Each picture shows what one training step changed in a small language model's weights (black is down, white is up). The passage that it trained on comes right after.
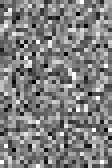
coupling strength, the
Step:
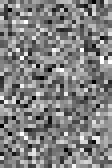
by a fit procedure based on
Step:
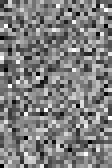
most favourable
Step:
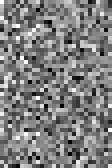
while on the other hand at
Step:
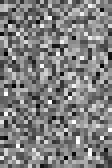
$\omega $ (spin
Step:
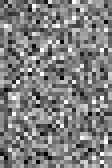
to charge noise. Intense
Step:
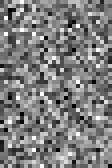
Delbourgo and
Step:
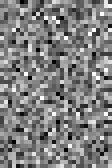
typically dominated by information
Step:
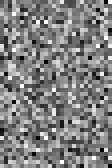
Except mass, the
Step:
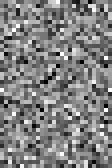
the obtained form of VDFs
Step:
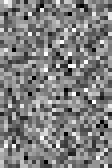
two approaches is rather
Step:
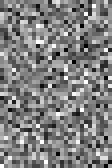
of \cite{JK09}
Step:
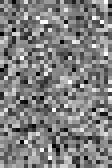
enabling the identification and
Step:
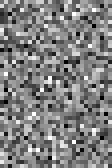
lattices at $h_R
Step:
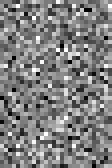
matter in PBHs. In
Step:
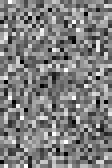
fusion reactions at deep
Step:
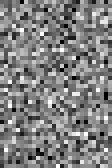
Case Study}:
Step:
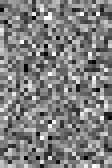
have done a more detailed
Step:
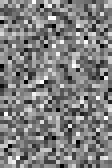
comparisons as those needed in
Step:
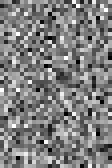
proposals must respect
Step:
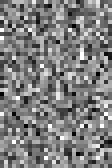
$\Theta_{out}$ which
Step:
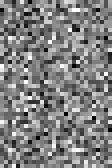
for theorists, the
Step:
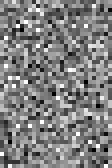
Applied Physics, the
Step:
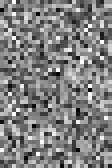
ensure that participants
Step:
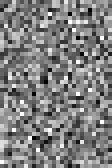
MHz and $\sigma^2 =
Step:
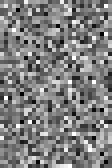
the free stream and to
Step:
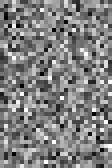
Galaxy: stellar
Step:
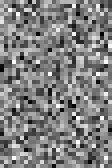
the time-line illustration
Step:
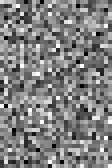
collider experiments for the
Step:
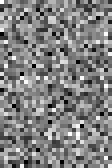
shall concentrate the region of
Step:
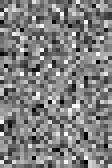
simpler ChatGPT
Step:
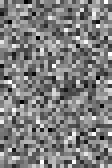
effective action that shift the
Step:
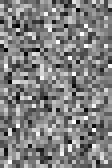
and is currently sold in
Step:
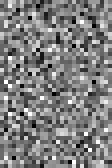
faster at the trap
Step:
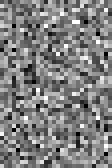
\ for all }x\geq
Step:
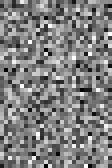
their compilation, they included
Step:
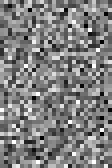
metric data is the most used data
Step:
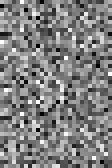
supporters of "the
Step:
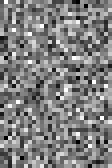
{\em pruned growth
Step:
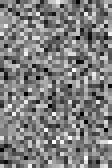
of the three objects.
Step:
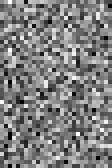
GaAs, GaN and
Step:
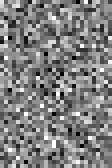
films, we performed
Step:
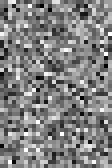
a change of the sign of the
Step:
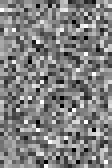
to hopping via
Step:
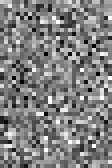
time evolution of ${\cal E}$ can
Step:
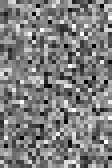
the environmental conditions
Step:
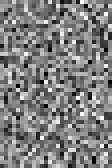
or more principal
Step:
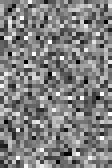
RV~Tau) and
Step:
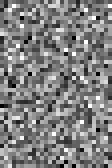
helium fraction by
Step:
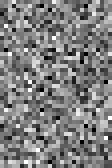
action of the map with
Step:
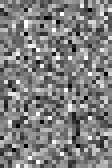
any given time. All solar
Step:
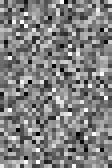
plot; the horizontal
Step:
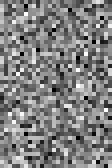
used for a variety of
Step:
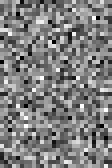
power law decay of
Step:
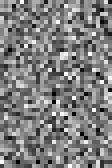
$t''$ above to find:
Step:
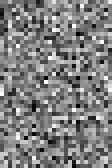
via TSSAs in
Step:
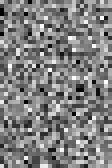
Being consisted of two
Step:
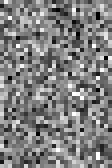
3. Results and
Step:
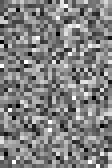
``very young''
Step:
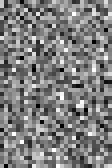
compared to the single-tap
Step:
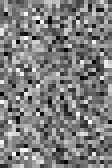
= 1/4$ is found from
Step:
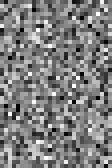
\end{align*} A final
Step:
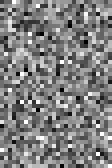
a restriction on the
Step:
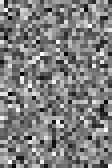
as it exits, due to the
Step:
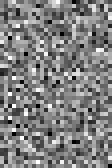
the parameters, including brightness
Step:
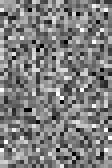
which exceeds the size
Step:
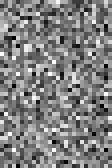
of GRBs can be
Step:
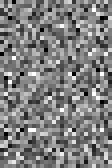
as \begin{equation}
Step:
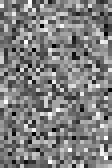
competing for the same
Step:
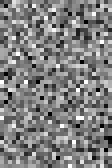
drilling, providing
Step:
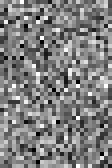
becomes negligible
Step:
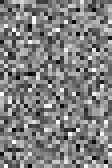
suitable for studies with current
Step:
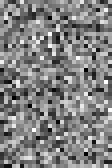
identification of points of interest
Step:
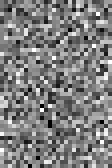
branching ratios with the
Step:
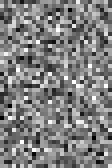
of the electronic effective mass near
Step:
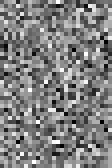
in the exponent),
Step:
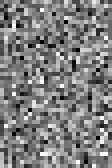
Germany} }
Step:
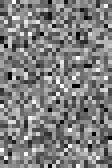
a prescribed pdf for
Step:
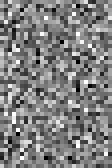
cloud above ~ 7
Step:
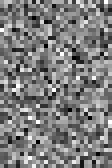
and decrypting data if the
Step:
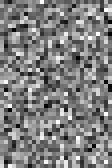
of the parton mean-field
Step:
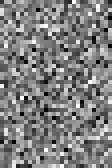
are obtained by simply
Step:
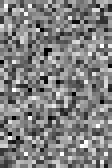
when performing a cosmological analysis
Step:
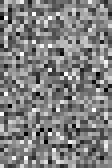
$T$. Once the temperature
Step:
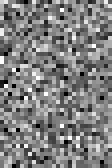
solutions are found by first solving the
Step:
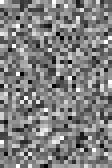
only unstructured text and
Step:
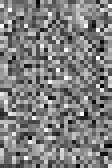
point out some caveats.
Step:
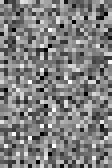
another adding operation,
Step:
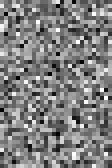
be incapable of significant energy
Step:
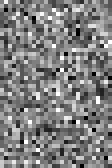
pulse is constant in the
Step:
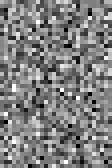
device studied in the main
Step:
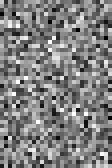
the third term corrects
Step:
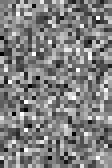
Yukawa couplings structure
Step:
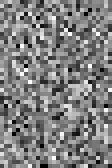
restricted set of
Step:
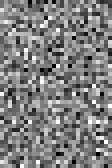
the controlled object is
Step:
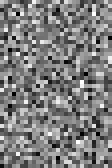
applied field of 15
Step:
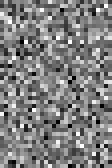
are "moved" through the
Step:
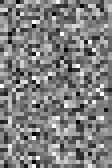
instance in reference
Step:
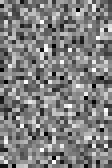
thickness of the layers
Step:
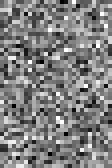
a larger-sized font
